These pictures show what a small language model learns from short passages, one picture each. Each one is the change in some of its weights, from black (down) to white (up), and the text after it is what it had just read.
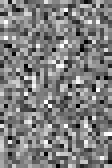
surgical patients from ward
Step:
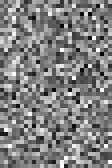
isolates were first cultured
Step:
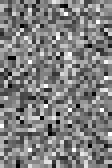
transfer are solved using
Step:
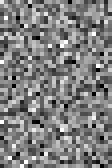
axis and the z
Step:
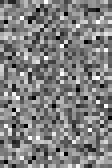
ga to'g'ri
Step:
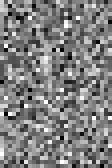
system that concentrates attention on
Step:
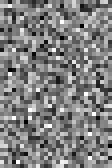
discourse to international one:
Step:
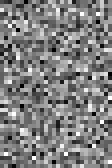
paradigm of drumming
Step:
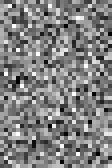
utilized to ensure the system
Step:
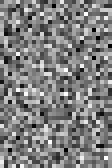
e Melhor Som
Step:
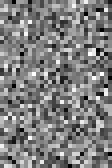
orta mektep
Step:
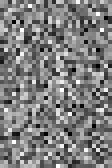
Prezidentimizning 2018
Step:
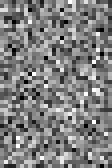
teacher talk can thus
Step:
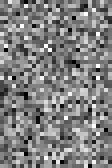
from application by emulation and
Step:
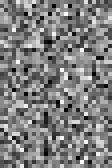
she enjoyed more
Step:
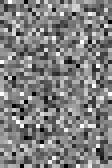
and the platelet count
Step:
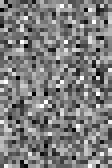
by the inertial
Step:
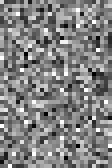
Microbes used as a
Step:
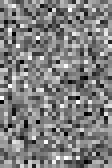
green agriculture.
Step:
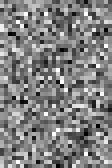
faces. *World
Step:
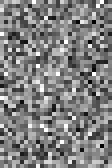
found to depend, apart from
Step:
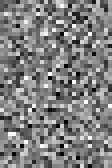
на одну з основних
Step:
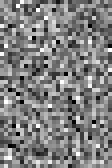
start of treatment, in
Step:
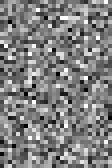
data collection sources, to
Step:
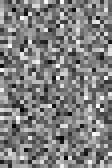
era, the use of
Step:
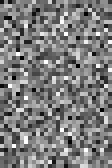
well known and elegant
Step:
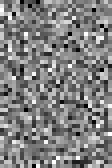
rest at night.
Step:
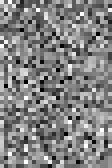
mixture pockets at
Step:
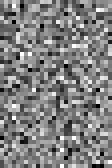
для роботи з
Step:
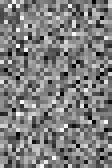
ta‘lim sharoitida
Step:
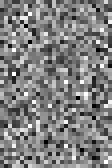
numerous clinical
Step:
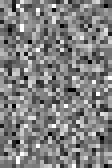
pressure and decreasing heart
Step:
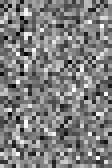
göç ederek
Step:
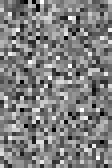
FAU David
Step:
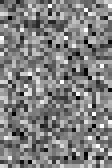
All of them participated in the
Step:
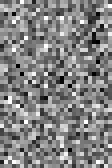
haqiqatdan ham,
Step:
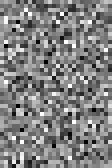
better respiratory outcomes
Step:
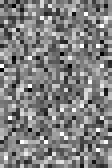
исследований в речных
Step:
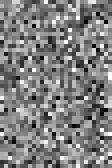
bo'lgan. Bir
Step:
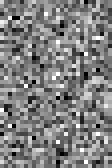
IV. Statistical analysis
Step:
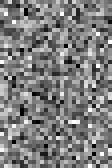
and the sum of the
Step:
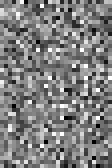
security while communicating with
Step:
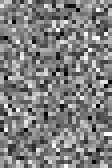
chloroplast and
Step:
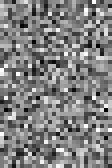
the can length L . The
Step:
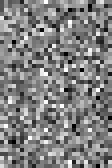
to date with political
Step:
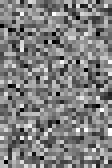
образования должно
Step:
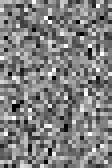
among 14 international partners from
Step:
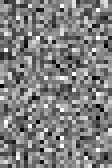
XX асрнинг
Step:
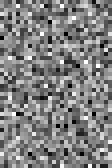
and Dissertations,
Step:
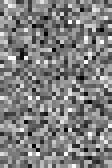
the solutions of the equations
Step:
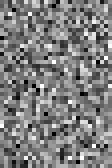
paid local singer
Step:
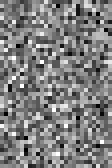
fatores de risco para
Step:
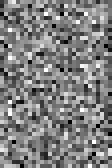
and believe that the
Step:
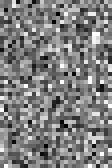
Summary of the Material
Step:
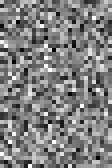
of its individual elements,
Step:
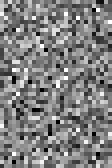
further improved by checking
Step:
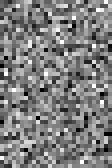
uning fan va madaniyat
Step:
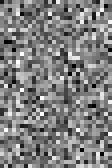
just "English"
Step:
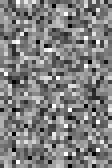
economic and institutional environments
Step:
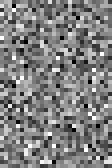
confidence intervals in terms
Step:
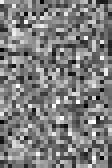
designer. - e)
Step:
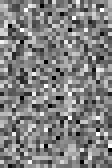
the only independent variable
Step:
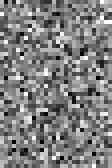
artıq yeni
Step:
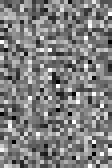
presented above, most of the
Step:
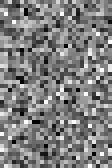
as the sum of the
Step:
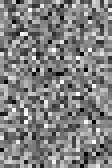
Technology PTR.
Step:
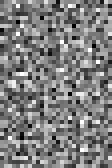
sobre o manejo
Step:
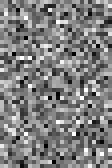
the phenolic proton
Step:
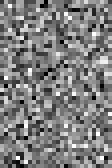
aniqlashda foydalanish
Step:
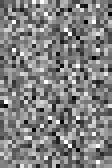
is important not only for students
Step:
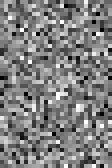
the samples with higher hardness
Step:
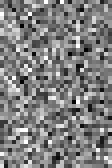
São Paulo.
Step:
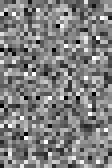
collection, Assad
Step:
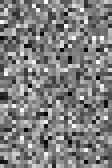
hukmronlik qilgan
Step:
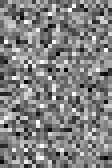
frequency is normalized
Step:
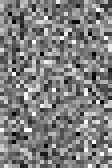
confirmed by the following
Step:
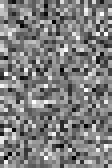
question: the doses were
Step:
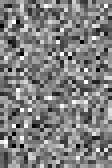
для жителів
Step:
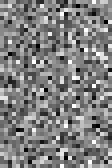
the opportunity of
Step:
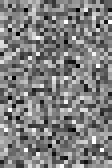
in the tables below and
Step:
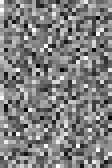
fitted to data from the
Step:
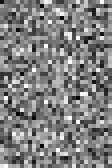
qui permettront de
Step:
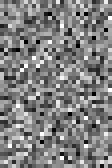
(PhD), Associate
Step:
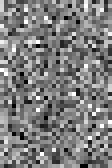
for T_2 at the
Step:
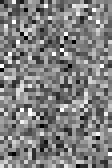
в специальных
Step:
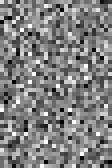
specialists, 10.71%
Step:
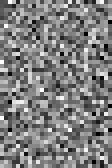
this locomotion. We
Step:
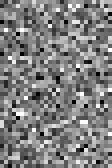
punto di vista
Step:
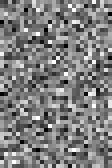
of sunflower
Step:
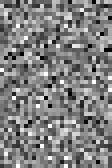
yillar davomida
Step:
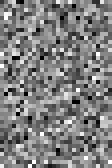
на так называемых
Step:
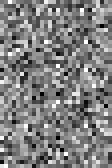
J. *The Rose:
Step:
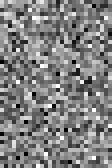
temperature rises of up to
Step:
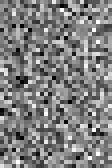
these two types of actions are
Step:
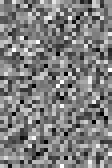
a yield of 32% of
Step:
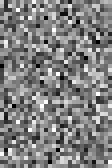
was assessed by correlation
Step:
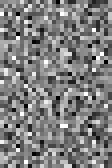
comparar e identificar la
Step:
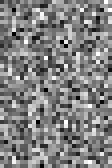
diagrama, como se
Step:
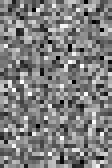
each question). scope of
